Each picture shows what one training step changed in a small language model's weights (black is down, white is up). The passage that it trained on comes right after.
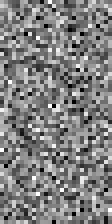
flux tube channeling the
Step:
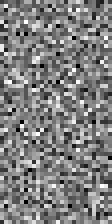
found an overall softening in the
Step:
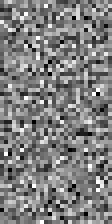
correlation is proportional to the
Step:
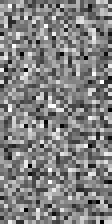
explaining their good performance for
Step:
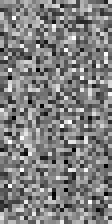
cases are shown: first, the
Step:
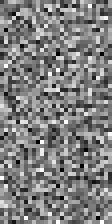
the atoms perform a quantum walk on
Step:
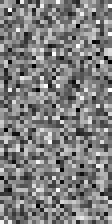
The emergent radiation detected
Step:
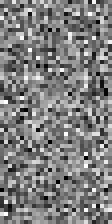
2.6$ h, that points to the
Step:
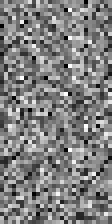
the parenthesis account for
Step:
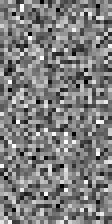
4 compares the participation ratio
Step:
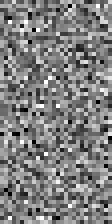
from classical physics. With quantum
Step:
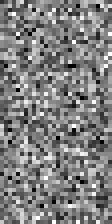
objective of intra-network
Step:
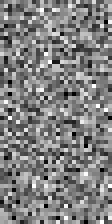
operator describes the coupling between the
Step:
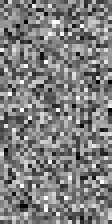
context of algorithms for combinatorial
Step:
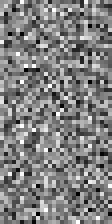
turbulent regimes in
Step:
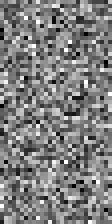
is well known that the Hawking
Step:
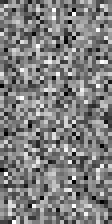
the \textit{zero-forcing}
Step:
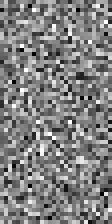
temperature was stepped from 100~mK
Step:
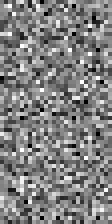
role in governing solar wind
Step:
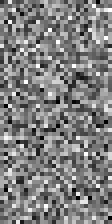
this case, electrons tunnel
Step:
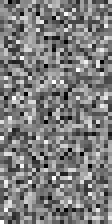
$a$ appears. For example,
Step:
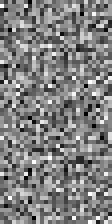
of the experimental secondary structure content was
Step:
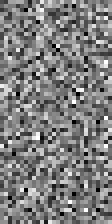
implementation relies on a
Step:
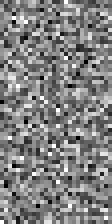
data in the training dataset. The mean
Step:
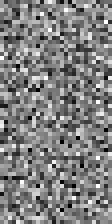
disks (\figbf{f}). The two
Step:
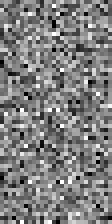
and could decay to the latter states.
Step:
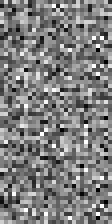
and vowels for the evaluation.
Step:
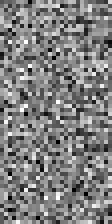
the Lagrangian, where
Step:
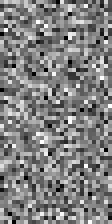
do have planetary systems?', or
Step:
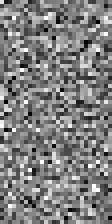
Hilbert space of arbitrary
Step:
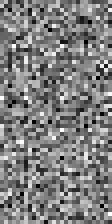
approach is a basic tool
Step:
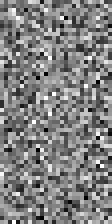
the free particle density matrix gives the
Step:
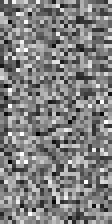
to investigate the effect of
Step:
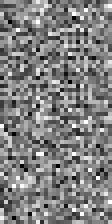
Again we find the correct scale
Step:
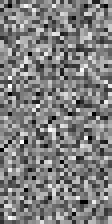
the largest area of a
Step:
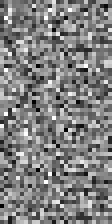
in the thermodynamics description
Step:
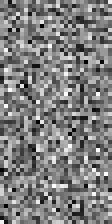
of density. Assuming the physical
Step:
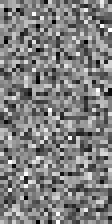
white dashed regions are the same
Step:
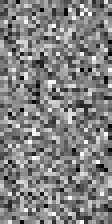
the rest of the fluid in the
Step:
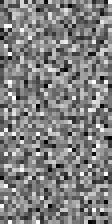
decay amplitude given, to lowest order in
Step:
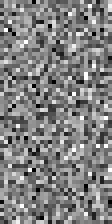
subscriptions, and SLAs.
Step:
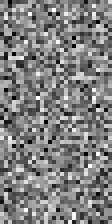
mechanism only and the peaks still
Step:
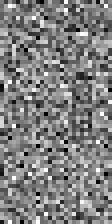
the affiliations given for their
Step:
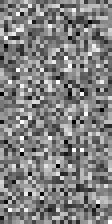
readout configuration, the
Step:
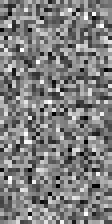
of the cone. Before the
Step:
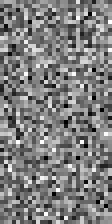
Lambda Physics GmbH) with
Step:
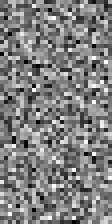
well as approximate error bars which
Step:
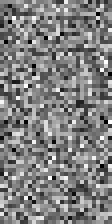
to their homotopy structure.
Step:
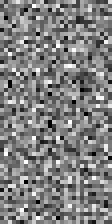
data for classification. For
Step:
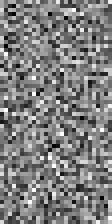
used to plot $\xi$ of
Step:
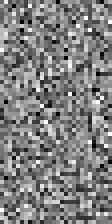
right part of each gragh indicates
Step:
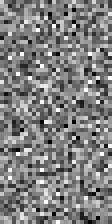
latter constraints lead to improved
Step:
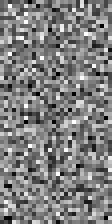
regularization [17]. Generally,
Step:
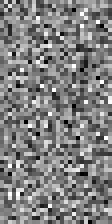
of the rigidity terms in
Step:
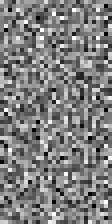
implementations of the local density approximation
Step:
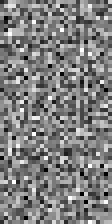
secure key rate given by this work,
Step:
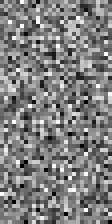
of a message. \item The second
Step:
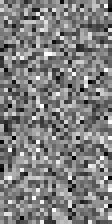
also excluded due to heavy
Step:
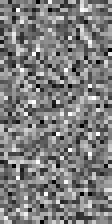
of Celestial Objects,
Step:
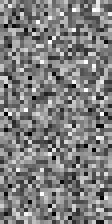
standard value used for water on Earth
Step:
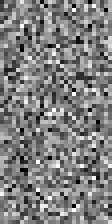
$\langle \cdots \rangle_{\theta}$
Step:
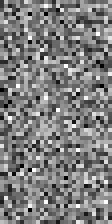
\] with which we can compute the
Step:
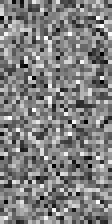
vector-like quark sector may be
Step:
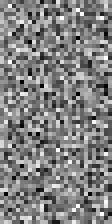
\end{equation} where $B =
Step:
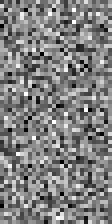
the remarkable range of modifications to
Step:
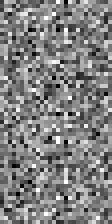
and III and between II and V
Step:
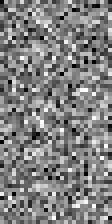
how one can construct our generalized
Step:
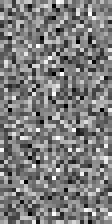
social networks as schemes for
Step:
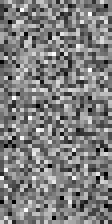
occupancy, and therefore it
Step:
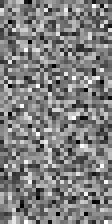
from most of the reservoir, which
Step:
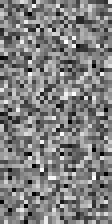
done assuming the interaction between the
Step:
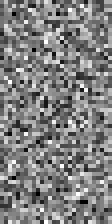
for the red-shifted
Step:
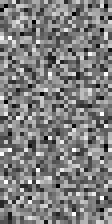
From now on, we will use
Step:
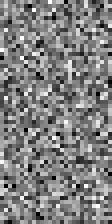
fermionic propagator
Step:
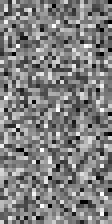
standard measure of crystal quality
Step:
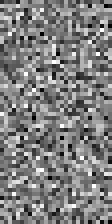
is crucial for accurately
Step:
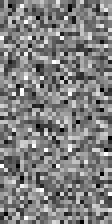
squares. In contrast,
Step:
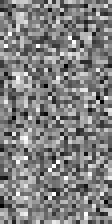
following from the base model are shown in
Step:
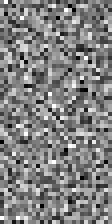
for a large part of its orbit.
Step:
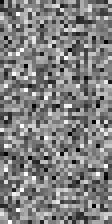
to the time-averaged magnetic field
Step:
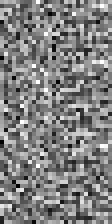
So, the probability distribution has a
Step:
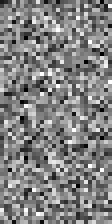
level of dynamics, the simplest choice
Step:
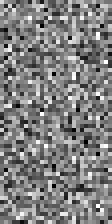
ion--projectile interaction. In
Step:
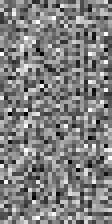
nontrivial phase parameter, which
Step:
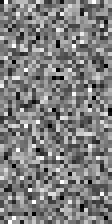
scale, and related to the VF.
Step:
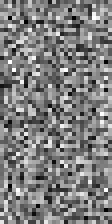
$\nu$. The grid points in each dimension
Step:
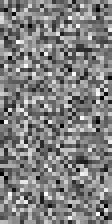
the supercurrent by the decay of
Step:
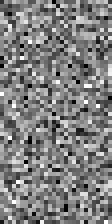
in the frequency range 13 Hz to 10
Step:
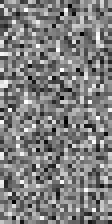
encased truth value. The
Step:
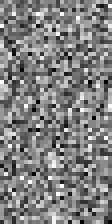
the point indicates the equivalent
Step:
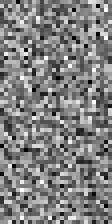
over models in which metallicity is
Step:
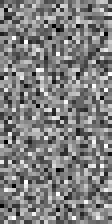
all super charges. We find a possible
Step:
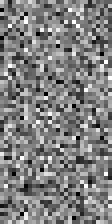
quantum gluodynamics exhibits
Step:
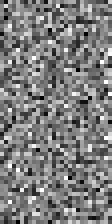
total energy $H$. Many
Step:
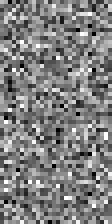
the RG sense. Therefore, the
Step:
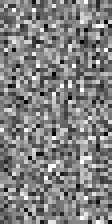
mixing is important, hydrogen
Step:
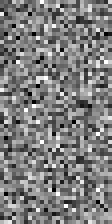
problem can be solved with only
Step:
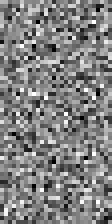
and MEPCM particles
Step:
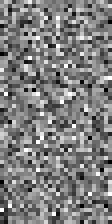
of bolt tip, it can
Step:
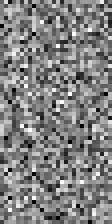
and debugging. On
